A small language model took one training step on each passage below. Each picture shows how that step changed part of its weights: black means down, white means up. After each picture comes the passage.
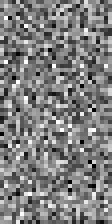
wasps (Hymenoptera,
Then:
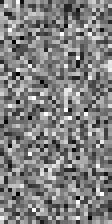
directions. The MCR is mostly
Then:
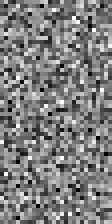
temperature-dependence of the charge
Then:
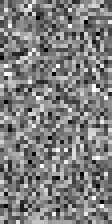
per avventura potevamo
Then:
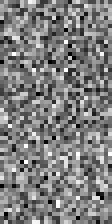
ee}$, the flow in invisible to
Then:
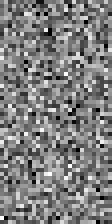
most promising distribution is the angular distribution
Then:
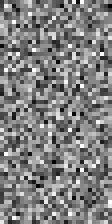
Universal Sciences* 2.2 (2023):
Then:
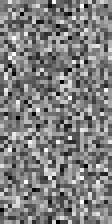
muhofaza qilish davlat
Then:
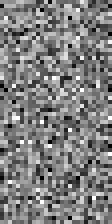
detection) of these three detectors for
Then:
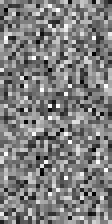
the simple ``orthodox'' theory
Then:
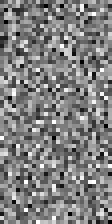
ilmiy, ommabop
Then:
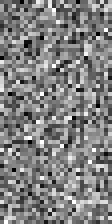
of incorrect verifications may be
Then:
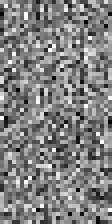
rays were inclined at angles
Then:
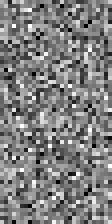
\sigma_z \end{align} where
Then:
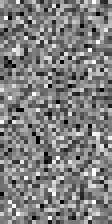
is about $20\AU,$
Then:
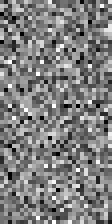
imaging Chemical and biochemical
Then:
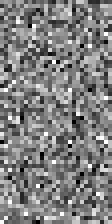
genome maps made it possible to suggest that
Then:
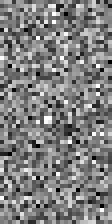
of the reorganization of the legal
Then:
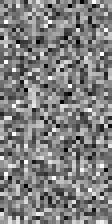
Ebanga* was the most
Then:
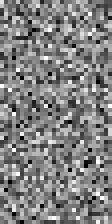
F$. This maximum force is achieved for
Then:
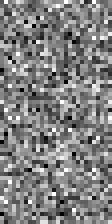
features such as error correction at the
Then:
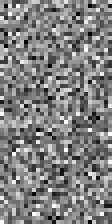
the anterior sulcus,
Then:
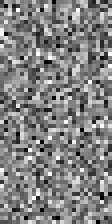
versus instrumental) for the whole
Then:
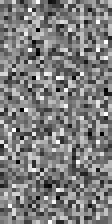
autonomy and monotonous work;
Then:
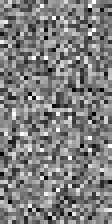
the parent latex file can
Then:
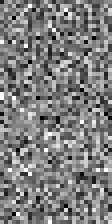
down to a halo mass of
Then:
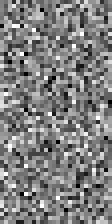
ostidagi shaklini
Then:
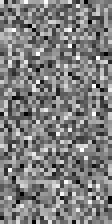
of self-harm. This paper presents
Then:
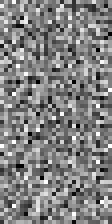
students about cooperative learning method?
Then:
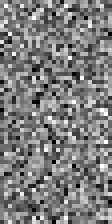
Technology Centre, Royal
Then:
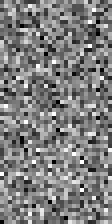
momento da criação das súmulas
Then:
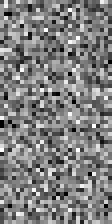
increasement of $n$ leads to
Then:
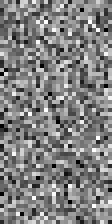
short time scales, large energies,
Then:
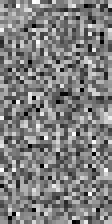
Reynolds number limit. We identify
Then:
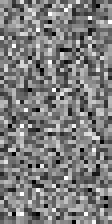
in sapphire and other materials.
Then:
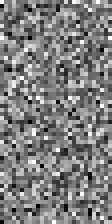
из состояния $|n,
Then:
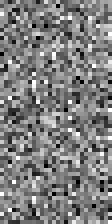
education, experience, university, scientific
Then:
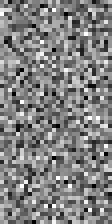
yuqori ekanligi
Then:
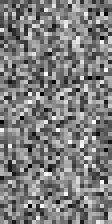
instrument) growing up in Beijing
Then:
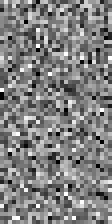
each of these channels to ensure the signal
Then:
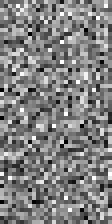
прикладом непослідовної
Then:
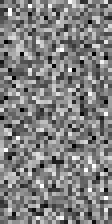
skomplikowane. W
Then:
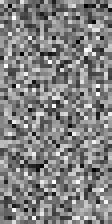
magnetic part of the Weyl tensor and
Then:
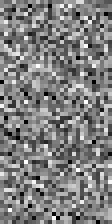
than the escape velocity. The
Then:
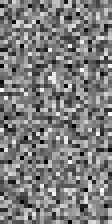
школе. Однако,
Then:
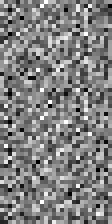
MENGUNAKAN WEMOS
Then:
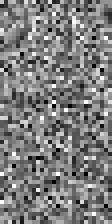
turlardan farq qildi
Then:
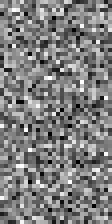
halo population immediately outside the
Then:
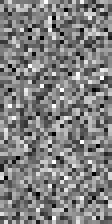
do ruído urbano
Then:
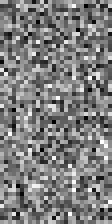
proper motion pairs. We expect
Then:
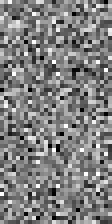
oladigan, o'z
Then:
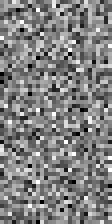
позволяют получение
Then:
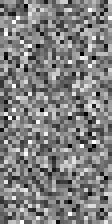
Administration. The Observatory was
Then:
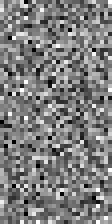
used Zotero to insert references The
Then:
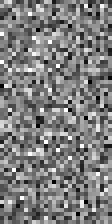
de monnaies phéniciennes
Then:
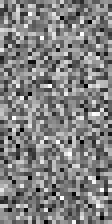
institutionalised collective bargaining.
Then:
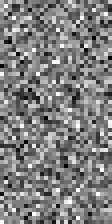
signals, with the speed of light in
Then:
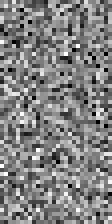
In this regime, it is found
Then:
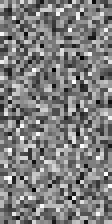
Institute. ORCID ID:
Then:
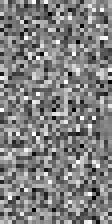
the validation sample, $P$ the total
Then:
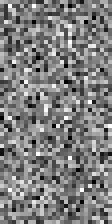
produces imperceptible variations to
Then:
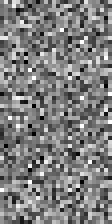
в гидрогеологии и
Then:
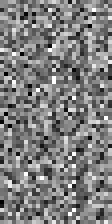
Alimentação. Conversa em
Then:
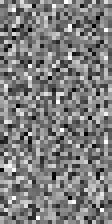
{Peterson}, {Recnik},
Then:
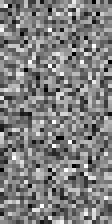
Ungen i Danutsen v
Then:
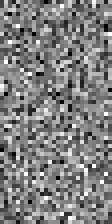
Adam Kahane (2012). The
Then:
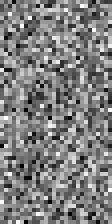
radiographic x-ray images which is very
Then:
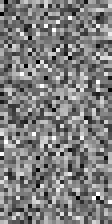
state become less probable. This is
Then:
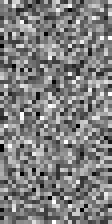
в течение года, но
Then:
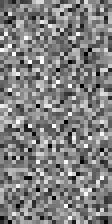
\frac{\partial E_z}{\partial
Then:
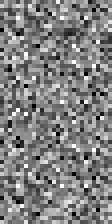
signs – signs – many signs –
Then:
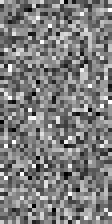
один из современных
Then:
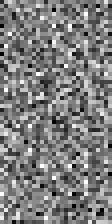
Onishi Y, Suzuki Y,
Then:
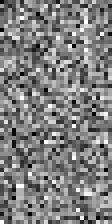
Walls with Axial Force
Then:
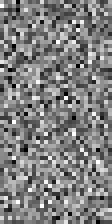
matter dictates searches for
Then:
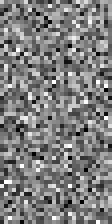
temperature ranges. Both light and temperature
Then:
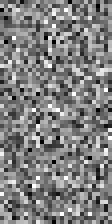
diesen Tagen von 1,4 auf
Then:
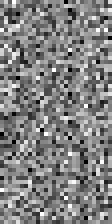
равишда чилпишнинг
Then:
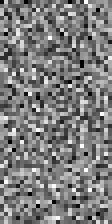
of supply behaviour. By
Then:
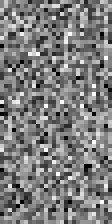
results in a $100\%$ overall
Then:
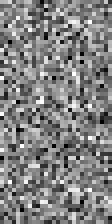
neuronal networks in interaction with
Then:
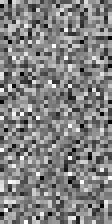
методи: Обстежено
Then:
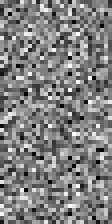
5. Determine the general
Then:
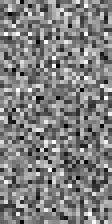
darvozalari bo‘lgan.
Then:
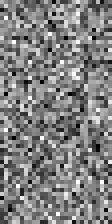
project, an experimental campaign was
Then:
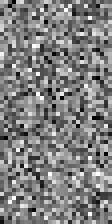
sifati, saviyasi va
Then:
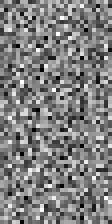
in a sample competes with a fixed
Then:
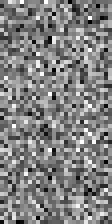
zu denen auch sogenannte
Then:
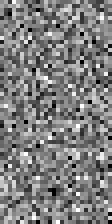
90 dias, à critério do
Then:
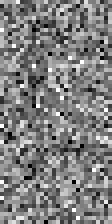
processing generally within minutes of being
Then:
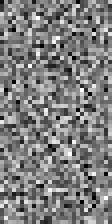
pure Saffola Gold
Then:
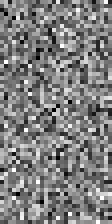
Quantify those costs and
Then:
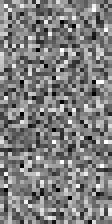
Kobe and 1999 Izmit.
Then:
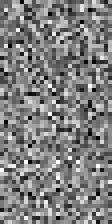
is gapless and the size of the
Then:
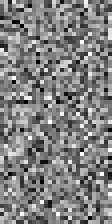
*Мин*, существовали
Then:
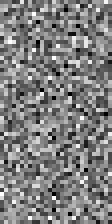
Ahmedova, M.T.
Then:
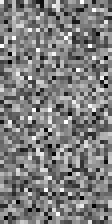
sedang memberikan peluang
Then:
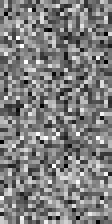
below). The main physical processes taken into account
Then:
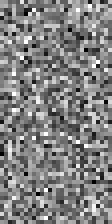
e li invia ad un server
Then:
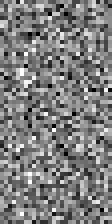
resolved by recalibration.
